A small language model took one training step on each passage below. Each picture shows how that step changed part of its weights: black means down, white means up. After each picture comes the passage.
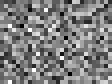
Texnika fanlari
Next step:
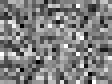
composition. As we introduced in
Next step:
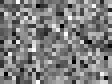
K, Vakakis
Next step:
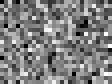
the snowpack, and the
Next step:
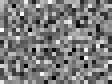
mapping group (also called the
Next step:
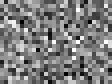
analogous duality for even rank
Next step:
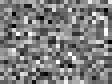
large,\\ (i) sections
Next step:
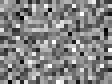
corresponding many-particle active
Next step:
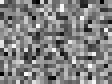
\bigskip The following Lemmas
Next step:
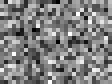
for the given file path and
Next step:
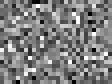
report no deficit when
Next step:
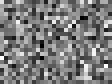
as \begin{eqnarray}
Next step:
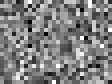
it has rotational symmetry on the
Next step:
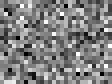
coll,Ib}$, are the
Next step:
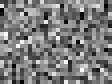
*Corresponding author:
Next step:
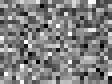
distance, so we expect
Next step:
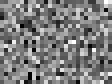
the same are given in section
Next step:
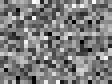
условий для обучения
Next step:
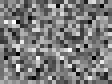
article deals with the
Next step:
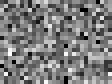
jamoasi hisobiga
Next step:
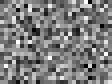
around $\theta=\pi$,
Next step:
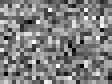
which goes like $\delta V
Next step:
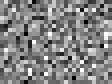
to show contractivity together with
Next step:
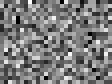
of the company as well as
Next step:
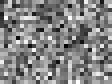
K. Boldsen:
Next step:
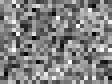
check the the numerical accuracy of our
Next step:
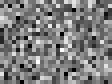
domain, which is difficult for
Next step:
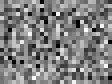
imbalance factor in describing
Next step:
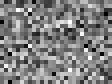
two decades of research".
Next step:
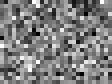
из ключевых
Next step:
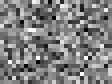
про подарунковий
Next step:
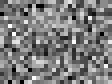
be a complete intersection without
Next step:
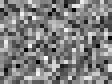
studied and both the direction and the
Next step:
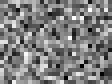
question of low Mach
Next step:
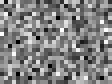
that if $\lambda$ is the length
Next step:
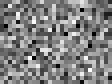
continuous distribution $F$. Following
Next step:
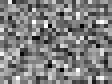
open set $W_\e$ defined
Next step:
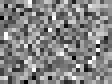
A Organização
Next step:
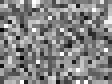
ega bo'ladi.
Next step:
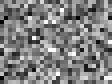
2$. Define ${\mathcal
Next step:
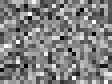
typically a positive definite matrix and
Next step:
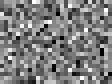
parameter file and indexed by matrix
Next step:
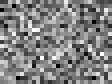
excède probablement
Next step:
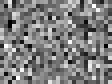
the chromo-electric
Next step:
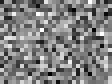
due to the lack of relevant
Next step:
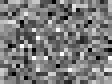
estimators were derived. These
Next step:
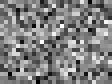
current or voltage signals from
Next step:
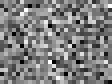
el sector sería la mayor
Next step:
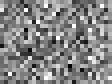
the lowest zero-field
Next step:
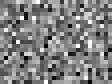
of Coccinellidae.
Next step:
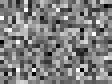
the grey circles represent
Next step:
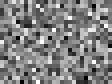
the anomalous magnetic moment of
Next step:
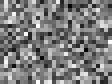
avaliar o impacto
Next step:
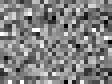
2. Сюжетли
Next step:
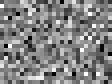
$\nu$ is estimated using the
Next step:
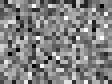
as functions of $m_1$
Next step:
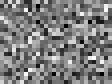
RL a structural requirement
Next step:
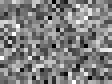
centers of mass. The latter
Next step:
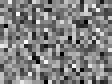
the incidence matrix of a
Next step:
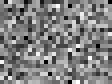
of min-sum decoding.
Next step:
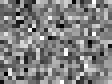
Sabrina Gudiño
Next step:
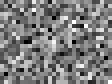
nonlocality [6,
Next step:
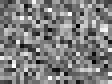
$$ \sigma(\theta:
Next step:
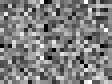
\Gamma_r$ where $r
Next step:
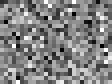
s'agit surtout de
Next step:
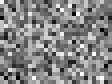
. $$ The {\it variance},
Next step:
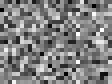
quantities such as the heat of
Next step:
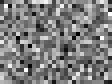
em garantia das perdas
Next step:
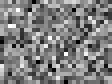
expressão da atividade
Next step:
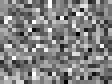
carbono para seis
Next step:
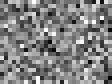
shown in Fig. 1. When
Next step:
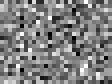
notation $dx$ rarely
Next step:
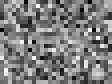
the existence of the velocity.
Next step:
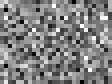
la colonización a las
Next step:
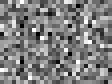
general, for any tree
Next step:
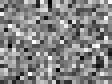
$\epsilon$-expansion of
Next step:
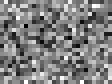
only have to consider the following
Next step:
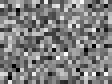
distribution of values found here is in general
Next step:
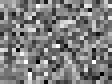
at the same time not an
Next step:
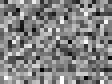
техник пишиши
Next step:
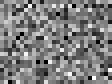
para garantir que a
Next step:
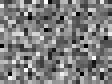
\hi\ content listed
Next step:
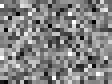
$(M,\omega)$ is a
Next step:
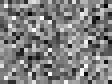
turmush tarziga
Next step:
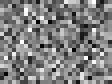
Physics, Institute of
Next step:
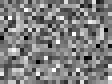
why the frequency width where
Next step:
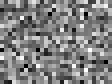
rate as a critical function to
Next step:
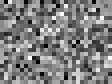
of the defect region)
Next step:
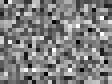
of gradient waveforms for
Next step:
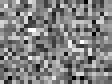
Communications Technologies
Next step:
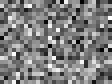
of the radius-vector and
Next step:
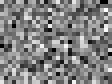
\right) \wedge {\rm
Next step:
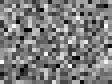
of interpolation spline
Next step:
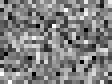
M. Mirzaahmedov
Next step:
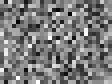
often used for network comparison.
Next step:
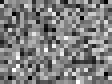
we can interpret \ZF as
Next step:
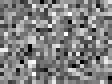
etc., are obtained by
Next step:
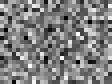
Dirichlet beta function
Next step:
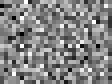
detuned excitation
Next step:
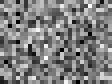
Uzbekistan. The research
